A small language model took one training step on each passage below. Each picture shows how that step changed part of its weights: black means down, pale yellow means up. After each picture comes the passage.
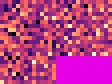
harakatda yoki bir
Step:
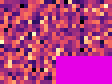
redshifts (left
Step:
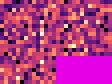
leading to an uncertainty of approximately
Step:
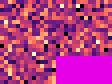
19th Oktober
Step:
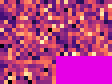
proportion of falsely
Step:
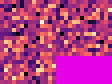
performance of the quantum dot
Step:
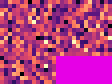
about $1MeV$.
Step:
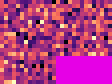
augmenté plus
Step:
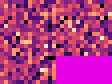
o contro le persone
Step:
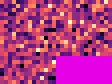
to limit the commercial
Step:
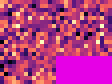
+ \sigma v_1
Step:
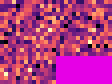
of the following proofs can
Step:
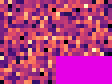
Western Europe from
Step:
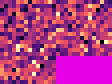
real multispecies
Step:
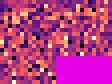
sahna qonunlariga
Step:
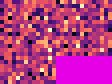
Все сорта и
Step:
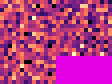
is not reduced. Furthermore,
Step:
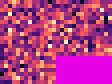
emphasis on
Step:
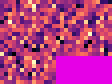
reaksiyasi —
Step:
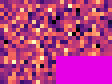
This completes the proof of
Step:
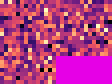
The inflationary observables
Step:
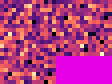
is not allowed. In
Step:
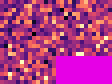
is the only chance of
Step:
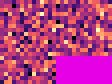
extract `nice'
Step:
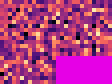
We continue with an
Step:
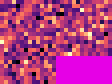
of these domains are those
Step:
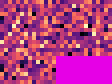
be set to -1 if
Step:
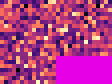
with $h$-vectors
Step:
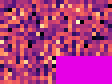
ini adalah pendekatan
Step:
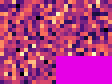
of entrepreneurship.
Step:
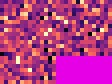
“trabalho sobre o
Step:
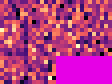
~~vostra~~ i
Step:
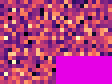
procesos geológicos que
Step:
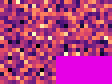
learns jointly across
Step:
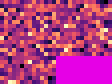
as well as the original
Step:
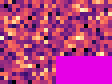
same methodology described earlier
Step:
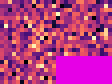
figures, we write
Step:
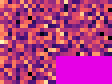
Wang and W.
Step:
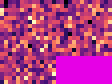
encounter low performance (as
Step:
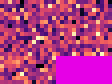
analyze systems with a clear
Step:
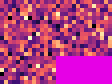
Alcohol 2°
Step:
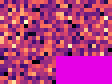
bracket is the "$-$"
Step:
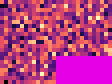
family of measures with respect to
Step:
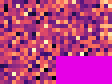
p\bar q}
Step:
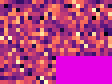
total gravitational mass, as a
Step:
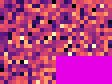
the ``zero area'' condition
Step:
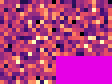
a process with a small
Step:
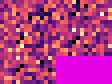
инструмента с
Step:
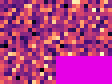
is the black hole mass,
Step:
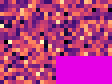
remains to show that this function
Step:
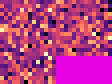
This Hilbert-transform
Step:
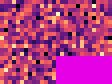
of the environment. Dashed
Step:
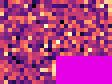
consecutivi le
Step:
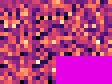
na skále mezi
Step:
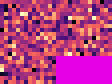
barcha faoliyat
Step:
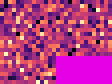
there is a contribution of
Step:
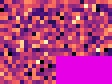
по длине - 5
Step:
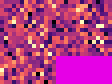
Our method is significantly faster
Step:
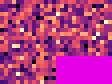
of Engineering and Applied
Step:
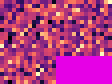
the ID-Net
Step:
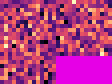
relaciones fundamentales entre el
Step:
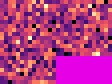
$$ \end{remark}
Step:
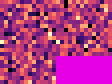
Next, we apply to
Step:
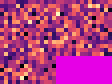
platform. Future
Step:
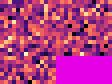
una gran cantidad de
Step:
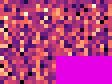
por crime contra o
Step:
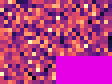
{\it Any \v
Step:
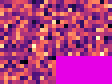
explain their high release
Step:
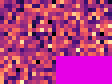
the Picard lattice.
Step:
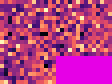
with vanishing intersection and
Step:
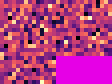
For larger amplitude waves, the
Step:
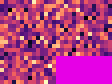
equality cannot occur. This is
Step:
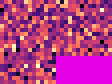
решения общественных
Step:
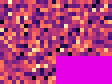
cryptography, and
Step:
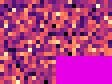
beam consisting of two
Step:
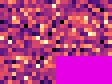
wide variety of applications, both
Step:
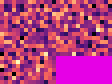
number operator. The most direct
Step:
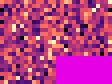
va profilaktika
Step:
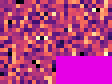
C, Kayser
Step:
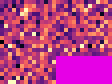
pulli dasturlarga
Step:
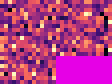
framework for use of sample data
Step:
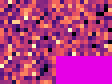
Li\\ School of Mathematics
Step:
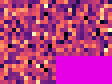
la efectividad,
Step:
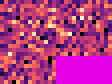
Statistically significant ($p
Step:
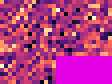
Using the same reasoning as
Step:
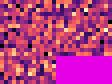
\phi _\alpha
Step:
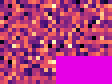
all inequivalent combinations
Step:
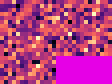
of the {\it continuous
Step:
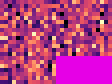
manuducerer os
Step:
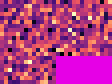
is a Brownian
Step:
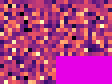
MM se preparó una
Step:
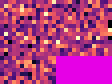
five years to identify the
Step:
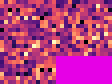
Science Foundation of China
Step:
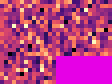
\end{con} In
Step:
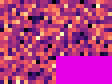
de conflitos de
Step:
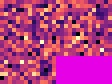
and Mathematics. Keywords
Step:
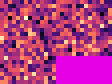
Aluminum Production
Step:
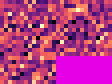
The unregularized method
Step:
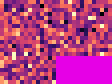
number}, & \hbox{
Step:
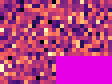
the $x$ direction
